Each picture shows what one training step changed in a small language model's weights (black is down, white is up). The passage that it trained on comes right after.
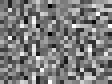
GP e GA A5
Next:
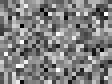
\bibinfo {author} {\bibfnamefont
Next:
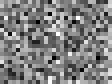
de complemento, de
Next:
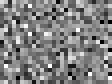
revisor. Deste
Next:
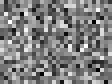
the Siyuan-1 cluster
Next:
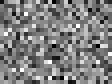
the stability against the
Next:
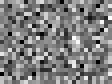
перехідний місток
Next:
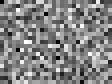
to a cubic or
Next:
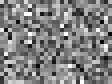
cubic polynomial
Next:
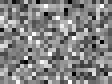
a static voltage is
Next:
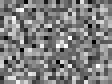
The \mname framework shown in
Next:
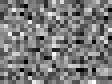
se conheceu como
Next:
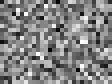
to the rate--constrained
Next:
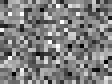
la cuadrícula,
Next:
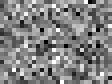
upon the equatorial
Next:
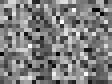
graça*" para uso
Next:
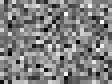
reclamos fue
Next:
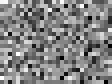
господарства з
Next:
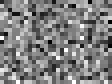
unity) we find an
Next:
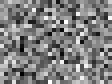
de la vérité: le
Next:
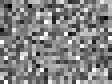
etish turli rejalar
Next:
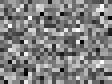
$F$ by numerically
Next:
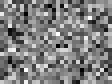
Wigner $3J$
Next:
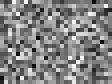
a peculiar method
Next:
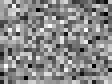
municipal public institution
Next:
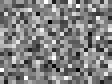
transfer being set to zero.
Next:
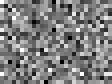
from taking the intersection of
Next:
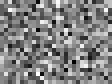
miscalibrated while
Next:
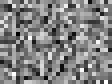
complex entities with their
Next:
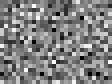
stable - with both the
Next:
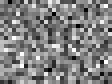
truncated pyramid
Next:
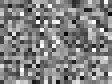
aux problèmes
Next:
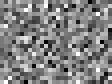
be a fit parameter as in
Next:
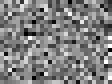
this question does not seem
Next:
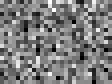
Richey, R.
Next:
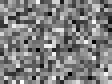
de julgamentos,
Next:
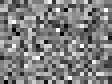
half maximum of the intensity
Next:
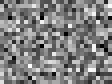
the lowest eigenvalue of
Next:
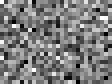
pode ser: não foi
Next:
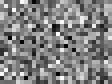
that obtained in Paper
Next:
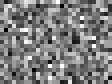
of dependent data, which are
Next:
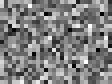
at a 95% level for
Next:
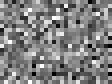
be divided into two
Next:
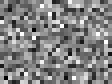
„stali mulatovati
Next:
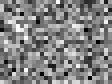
The solution of this equation has the
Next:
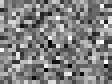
a joint decision based
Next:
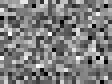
jismoniy kuchni
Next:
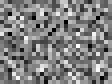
found in this work, or in
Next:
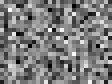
both the zvpc and
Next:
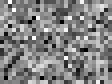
(strictly if
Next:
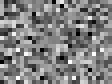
Research Science and Innovation
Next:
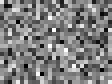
non agricoles
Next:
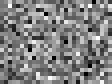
expectations, but in
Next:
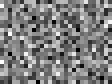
fitted under stationary,
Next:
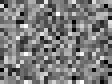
actuales. Se
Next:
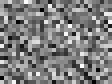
traçados pela gestão
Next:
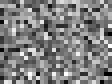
olhar para alguns
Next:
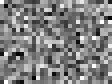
of its value by laser
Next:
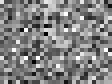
dunyoni bilish
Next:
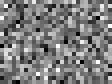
the laser excitation. In
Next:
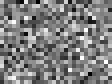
They serve as core
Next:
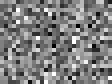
FND= contenido
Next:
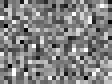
gegen den Staat
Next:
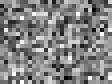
à máquina para
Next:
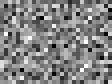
the case when the spin current is
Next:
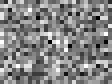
the string coupling becomes very strong
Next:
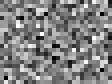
As a side remark,
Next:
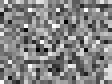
Ana shu o‘ta
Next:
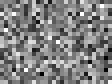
also characterizes the influence
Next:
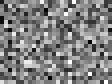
different models and environments while
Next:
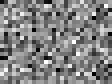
with Kant morality
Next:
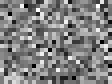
crystals. These
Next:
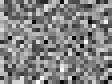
orientation for subsequent
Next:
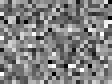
bulk, multi domain
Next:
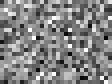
division du monde
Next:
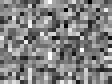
used. We may also set
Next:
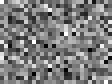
abandono, além
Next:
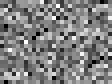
tirer les conclusions
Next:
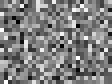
\gamma c_0.
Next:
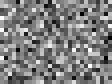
de identificarlos,
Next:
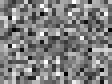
chemical elements, for
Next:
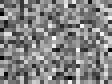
el caso al cual se
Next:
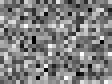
a relaxation time of
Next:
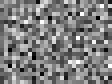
that the characteristic escaping
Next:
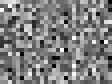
rivojlanishi uchun, ularning
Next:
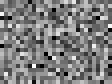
the future, we will use
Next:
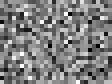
this target with a resolution
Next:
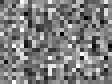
B.R., Sutka
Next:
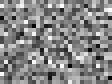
our model throughout
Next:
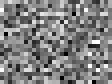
yordamni tashkil
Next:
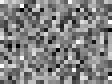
общ. ред.
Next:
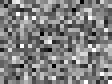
des ombres ».
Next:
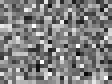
Al respecto De Carlos
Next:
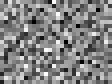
conciencia pase por ser
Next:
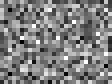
We have a definite
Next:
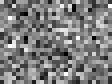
applying polysensory
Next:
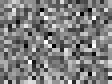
diffractive DIS process can
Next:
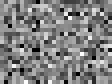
unexpected since it was
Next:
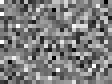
absorption, we do not need
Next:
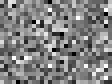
claro referente en el
